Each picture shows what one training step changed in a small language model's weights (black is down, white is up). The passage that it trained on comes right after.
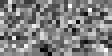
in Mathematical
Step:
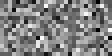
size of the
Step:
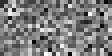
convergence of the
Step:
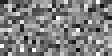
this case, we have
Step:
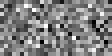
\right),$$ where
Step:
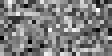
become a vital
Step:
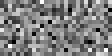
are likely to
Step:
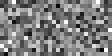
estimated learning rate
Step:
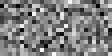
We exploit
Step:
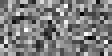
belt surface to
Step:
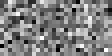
be seen in
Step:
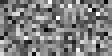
therefore our proof that
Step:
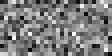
$N \leq G
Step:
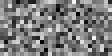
calling an
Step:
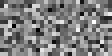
M.S in
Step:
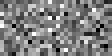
four starting
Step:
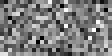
the sequences extend
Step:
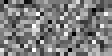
(arrows in
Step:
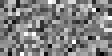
financing of
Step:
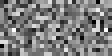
the periodic
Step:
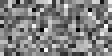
and then the fixed
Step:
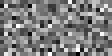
Comparison of
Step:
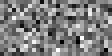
It is apparent
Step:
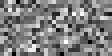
applied strain
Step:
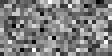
a unique solution
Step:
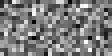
The resulting surface
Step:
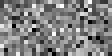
Hence we only need
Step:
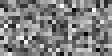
compressed air
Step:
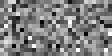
forest corporation
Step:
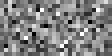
of metals with
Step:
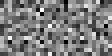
for people
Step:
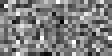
show all of the information
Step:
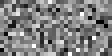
an Optical
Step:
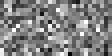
soil with relatively
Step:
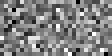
improve the results of
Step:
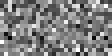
in comparison
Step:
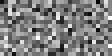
it as the observed
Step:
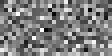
our propositions was
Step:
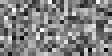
leave room
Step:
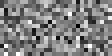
is common to
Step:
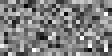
time management,
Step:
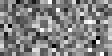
to treatment,
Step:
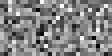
should be noted that
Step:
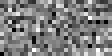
offence. The
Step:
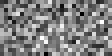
the elements of the
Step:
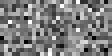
system that cannot be
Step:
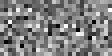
condition on the east
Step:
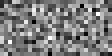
The paper is structured
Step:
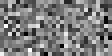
questions, most
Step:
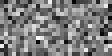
the very left side
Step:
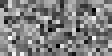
can now give a
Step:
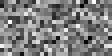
model with 5 states
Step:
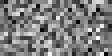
the labels of
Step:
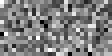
in Table.
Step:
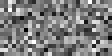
dependent (second
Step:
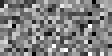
MIMO systems
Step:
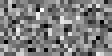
of training data
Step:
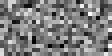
between 18 years
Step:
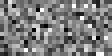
of ASTM
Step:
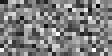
$p$. We show
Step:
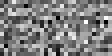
correspond to the
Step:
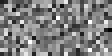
this paper, we
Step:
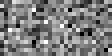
probability at least
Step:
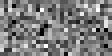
of targeted
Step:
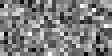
emerge. The
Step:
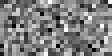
a single step
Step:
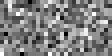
from August
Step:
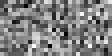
which was represented in
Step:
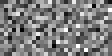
the new lizard
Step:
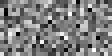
is called upon to
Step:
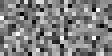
of semistable
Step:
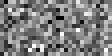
satisfies the conditions
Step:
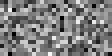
order to obtain one
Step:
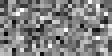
each empty
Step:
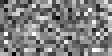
the given atomic
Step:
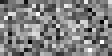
$\lambda$ along
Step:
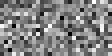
T}\right) $
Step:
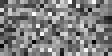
implies the present topology
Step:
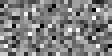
ALT level of
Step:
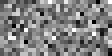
a completely stable
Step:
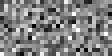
amplitude and
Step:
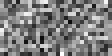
the plane. This
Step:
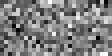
amount of
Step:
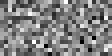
al* utilized
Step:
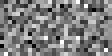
the right, is
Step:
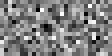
of (and therefore
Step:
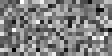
mitigation of
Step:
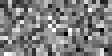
on initial data} and
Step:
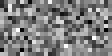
as a measure on the
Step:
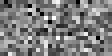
{\mathcal F}$
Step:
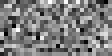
a closed surface
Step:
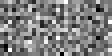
processes, information and
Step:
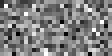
Song HS
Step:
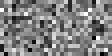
development of literary
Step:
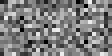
$k \le
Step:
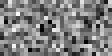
will always have
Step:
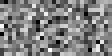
\mbox{ if}
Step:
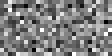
such human
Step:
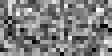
tasks of
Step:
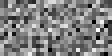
background for
